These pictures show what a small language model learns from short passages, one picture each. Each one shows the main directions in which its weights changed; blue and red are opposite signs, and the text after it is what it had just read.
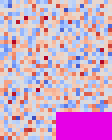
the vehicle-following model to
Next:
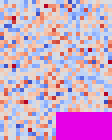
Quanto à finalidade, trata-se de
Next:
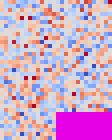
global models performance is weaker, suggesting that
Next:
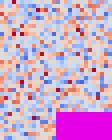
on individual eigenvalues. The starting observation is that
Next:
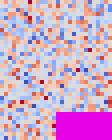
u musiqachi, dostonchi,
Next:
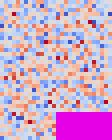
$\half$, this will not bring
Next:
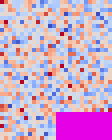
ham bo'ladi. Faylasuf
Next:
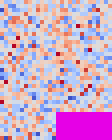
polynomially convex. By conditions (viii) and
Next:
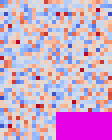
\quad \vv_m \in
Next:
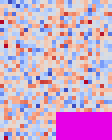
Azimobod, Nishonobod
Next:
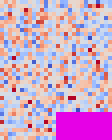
$F_n$ for $X_n$ in
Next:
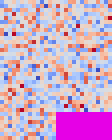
program. Thus, an interaction pattern is a
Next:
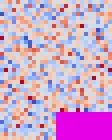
expectation \cite{km} that the
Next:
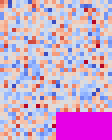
Figure \ref{sci:sub:b}.
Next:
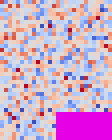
технологического цикла.
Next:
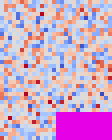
mixing with the lighter generations,
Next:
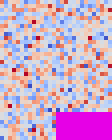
Navier-Stokes equations along this
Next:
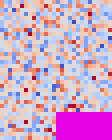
leren dat het van belang is dat de
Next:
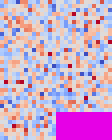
always finite in RCFT. From
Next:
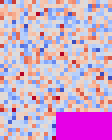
406kW/98s were demonstrated, and
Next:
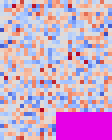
potential hollow (maybe a quantum dot)
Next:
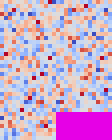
random distribution of molecules with one, two or three
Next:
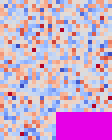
show $\E{X\choose
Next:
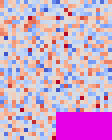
Section 6. \section{Review of
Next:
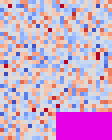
\path[thin] (b1) edge node
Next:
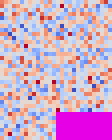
in $a$ and $c$, as is
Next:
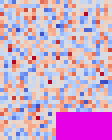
estudo fecha com a seção 3,
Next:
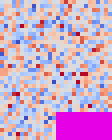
target manifold is non-positive at each point
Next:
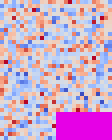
MATHEMATICS LESSONS
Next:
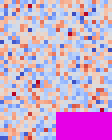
EXPERIMENT We used the following sequence
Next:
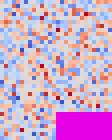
fanning bir qismi bo'lib,
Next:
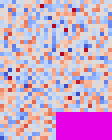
verification. A channel that minimizes the
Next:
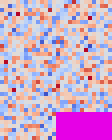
decisivo para tener personalidad
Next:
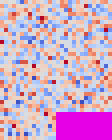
$U$ in $G$ is contained in a
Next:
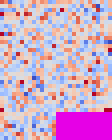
&=&\phi _i\circ \mathfrak{i}
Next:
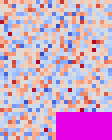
and neutrino-transfer together with
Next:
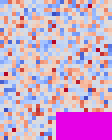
\leq \di\sum_{j\geq
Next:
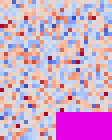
builds knowledge by oneself, and
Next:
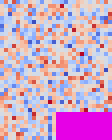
saúde e os outros trinta e
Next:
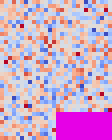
segregativ, d.h. sie
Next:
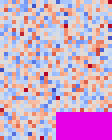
A-C_0 Db^\Phi\equiv
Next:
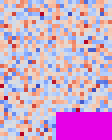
too much resource reduction, that is,
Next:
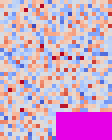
polynomial interpolant. In all of the algorithms described
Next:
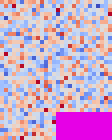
the application of $d_{\text{eff}}
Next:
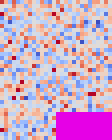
$x\in \mathbb{R}^d$, we
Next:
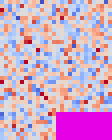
the double integral in Eq. (2.9)
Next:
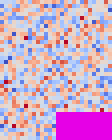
with off-grid leakage absorbed
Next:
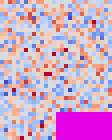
Coxeter groups then the construction of their descent
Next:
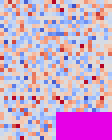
determinar y calcular aproximadamente
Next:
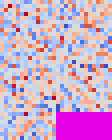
[in Ukrainian]. 10.
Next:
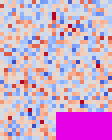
DESEMPEÑAN LOS
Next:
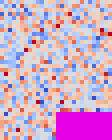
+ i \Omega_2$ by multiplication by
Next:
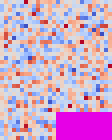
foglalkozniuk és
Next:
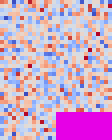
fiziologiyaga asoslangan
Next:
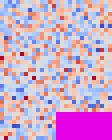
$\alpha$, the fine structure constant). Thus, with
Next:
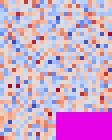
sifatida uzoq rasmiy
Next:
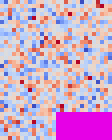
the generalized Bernoulli polynomials, see
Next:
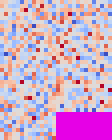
interpolant. Due to the complex
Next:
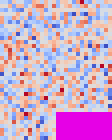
cope with a speed mismatch between the
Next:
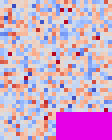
політичних науках і
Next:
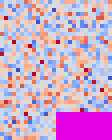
earlier discussion, if GA is
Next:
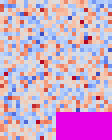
pochta tizimiga qulay
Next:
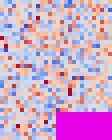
the power of simultaneous observation of background
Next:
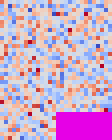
to include transmission losses,
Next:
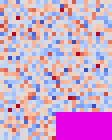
In \cite{Cal61},
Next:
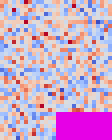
proved that in this model the incoherent state is
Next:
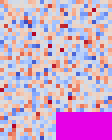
Z, Chen Y, Huang P,
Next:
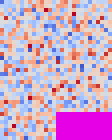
with respect to $D$. \end{enumerate} Then
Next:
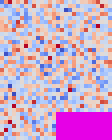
author = {Lok Ming Lui and Ka
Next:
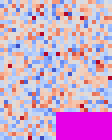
médico. A pesar de
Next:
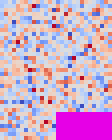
və pis haqqında ilk
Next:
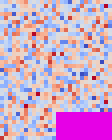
Suppose that $\boldsymbol A^*$ is a spherically symmetric
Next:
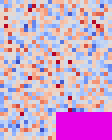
of) a path from $u_0$ to
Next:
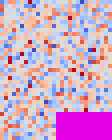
sayt maqsadini aniqlashdan
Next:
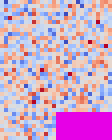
davlat rivojlanishiga katta
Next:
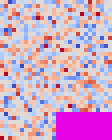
the limiting value through Abel summation and an
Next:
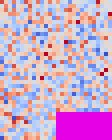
between positive roots in $\Phi^+$ and
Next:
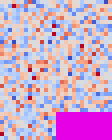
is in line with the detection of mid-IR
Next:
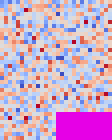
domain $\F$. \end{lem}
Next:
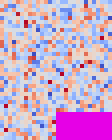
о правах ребёнка,
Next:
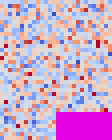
attention since it is one of the simplest
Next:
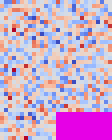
there exists a sequence of real nonnegative random variables
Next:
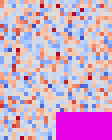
give a similar description in terms of infinite determinantal
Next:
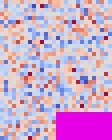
the distributional products from the coherent
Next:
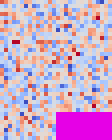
form of an intensity plot of the normalized
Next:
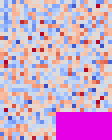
quvuri; 3 – gaz
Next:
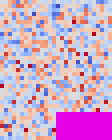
of bounded (finite-amplitude)
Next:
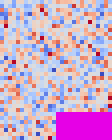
“blanco”, el mismo que se
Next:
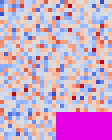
$\pi_1:R\rightarrow M$. This gives
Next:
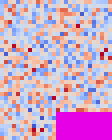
very high precision. A similar level of
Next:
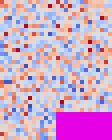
We fix a spin structure on the manifold \(M\) and
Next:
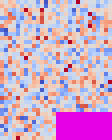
states as expressed by $H_0$
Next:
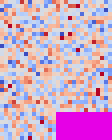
The output determines whether they are
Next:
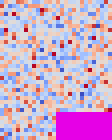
в современных языках
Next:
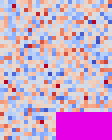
час вивчення тих
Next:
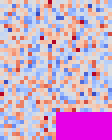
aberration and a large depth of
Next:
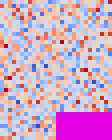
conveges to the usual relative
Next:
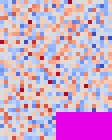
each minor is nonnegative (resp.
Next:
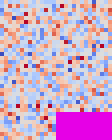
em particular se levantaram e criaram
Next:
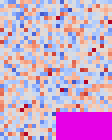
São Paulo: Atlas, 2008.
